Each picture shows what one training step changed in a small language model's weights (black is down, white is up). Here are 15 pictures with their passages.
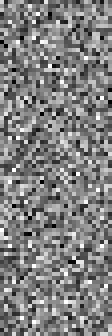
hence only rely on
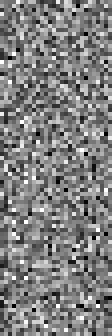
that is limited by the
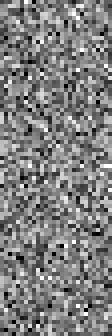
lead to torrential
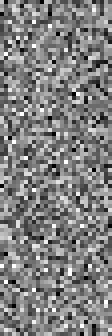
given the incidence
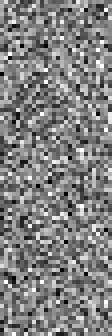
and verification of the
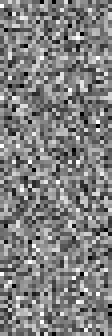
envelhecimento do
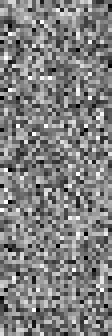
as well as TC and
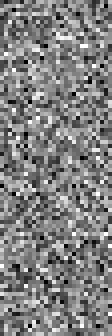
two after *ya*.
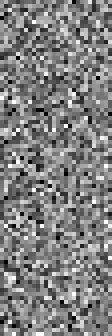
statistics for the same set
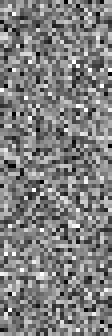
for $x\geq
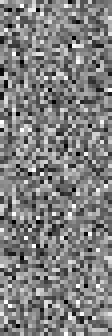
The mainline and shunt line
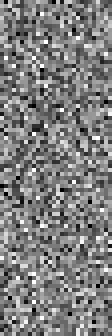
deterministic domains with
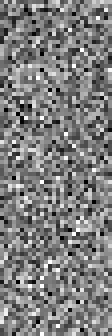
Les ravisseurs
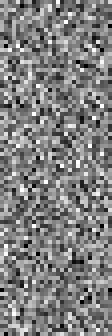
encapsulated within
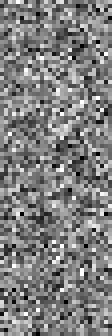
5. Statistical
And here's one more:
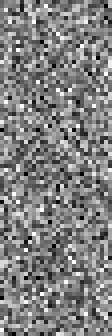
of this situation
